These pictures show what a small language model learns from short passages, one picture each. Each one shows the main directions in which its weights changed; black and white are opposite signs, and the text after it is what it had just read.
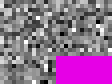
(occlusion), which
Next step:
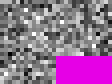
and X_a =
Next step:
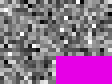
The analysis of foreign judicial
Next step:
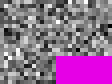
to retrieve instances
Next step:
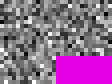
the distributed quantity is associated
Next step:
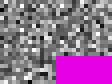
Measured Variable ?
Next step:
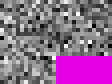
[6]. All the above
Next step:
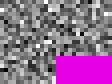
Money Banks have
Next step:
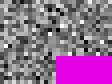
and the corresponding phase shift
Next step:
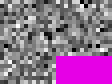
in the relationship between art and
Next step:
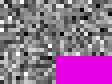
DNA translation occurs in the
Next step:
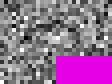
activities that are associated with providing
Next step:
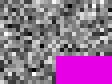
before, when a liquid
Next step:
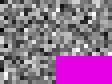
bat upon other insects
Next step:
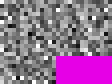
polyphagous pests
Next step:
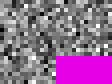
of MAANTA
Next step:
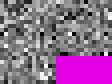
advantage, higher payload to
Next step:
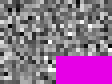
usefulness of digital tools
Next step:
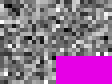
plant compounds and therefore offer a
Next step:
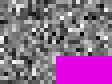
ensuring safe and clean delivery of
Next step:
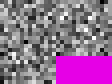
of the clients are the
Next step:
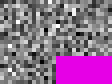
reciprocity and
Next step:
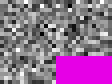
ingredient in some
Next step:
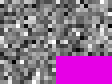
in the engagement of the
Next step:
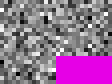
of how effortless it is
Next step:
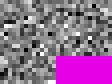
by regulatory agency. When
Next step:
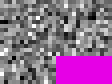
5 L) are removed without
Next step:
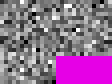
three dimensions: - 1 The
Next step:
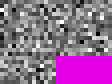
Bouchard, I.,
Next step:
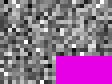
show the 'additivity
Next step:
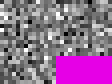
the findings of this study are
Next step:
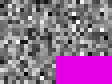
presented here only force vs.
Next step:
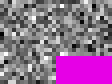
of disease or generally for promoting
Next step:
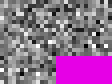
message is decrypted
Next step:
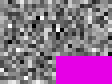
of the togetherness of the
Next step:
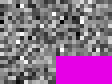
Hospitals in
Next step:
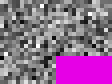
cardinality of the
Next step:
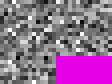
for about 50% of the
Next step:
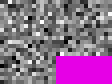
within an urban environment. It
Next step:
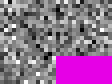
decisions even under the present
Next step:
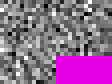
de Nd:YAG
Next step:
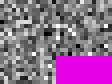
the creation man sought for
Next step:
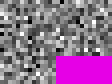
the maternal factors
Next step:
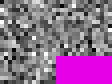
little boys right from
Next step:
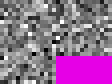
been carried out by the Government
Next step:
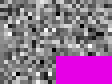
representative plot is shown for
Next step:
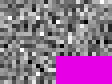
ultimate load carrying capacity
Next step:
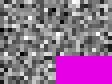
to offer his insight.
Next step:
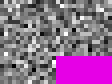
should be deposited or
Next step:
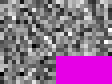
Test Results for Model II
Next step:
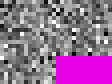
factors, especially HPV
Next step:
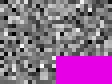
Climate Change Mission,
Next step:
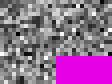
interviews are the data used to
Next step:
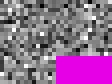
issues that are important for changing
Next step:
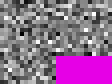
LLMC algorithms, communication
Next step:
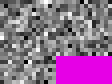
surveyed will probably increase in
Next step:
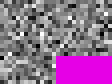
of the AGV is
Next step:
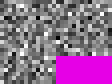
models for undergraduate IT
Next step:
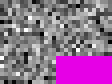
important to understand how dispersion induced
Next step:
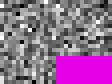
use plan as a tool of
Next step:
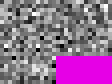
a cost-effective and
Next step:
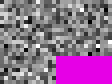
the environment and human health.
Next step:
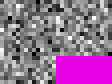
augmentation for deep learning,"
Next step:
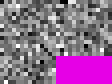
systems. Service landscape generated should
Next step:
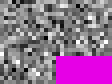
and are very effective at
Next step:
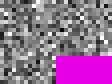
with their good mechanical strength,
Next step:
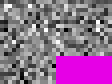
zaei*) were all
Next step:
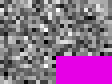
is equal to the derivative
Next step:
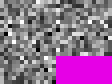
bands in the long wave
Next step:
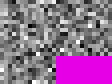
were calculated by extended procedure of
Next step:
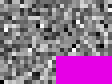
It is suggested that objective
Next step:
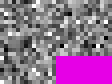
with greater variation at the
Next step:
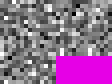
and easily. It could be
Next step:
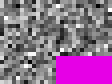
images by the use of a
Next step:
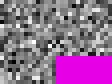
the height of the concentration maximum
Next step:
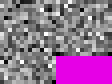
and achieve satisfactory academic
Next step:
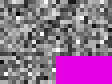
public buildings, power plants,
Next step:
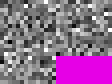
inks of marker
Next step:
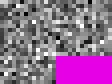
n - 1$. This result
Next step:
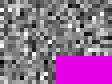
execution of complex AI models
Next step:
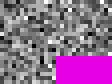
model was selected with parameters based
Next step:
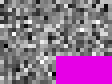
the domestic goals and the academic
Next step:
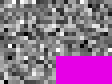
from the two subjects were combined
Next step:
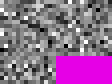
with this picture: wider networks
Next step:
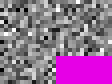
earlier generation of phishing
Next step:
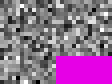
accuracy of the model is also
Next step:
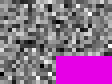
and maximum void ratios and
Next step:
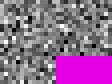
the financial statements of other
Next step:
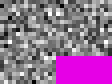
financial markets is essential for
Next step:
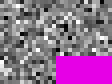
W78 paper presenting the
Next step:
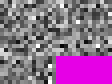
of higher residence time of
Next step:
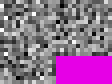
the observed T50 flow time
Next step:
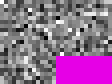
³, Osman
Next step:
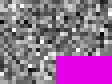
²Institute for
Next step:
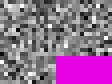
growth. Increase satisfaction
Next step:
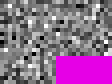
strength) compared to their continuous
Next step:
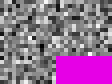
for the development of innovative technologies
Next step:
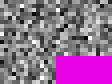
Categories Raw
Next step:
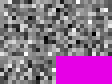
to phenotype information. This
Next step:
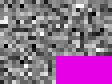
LDL owing to
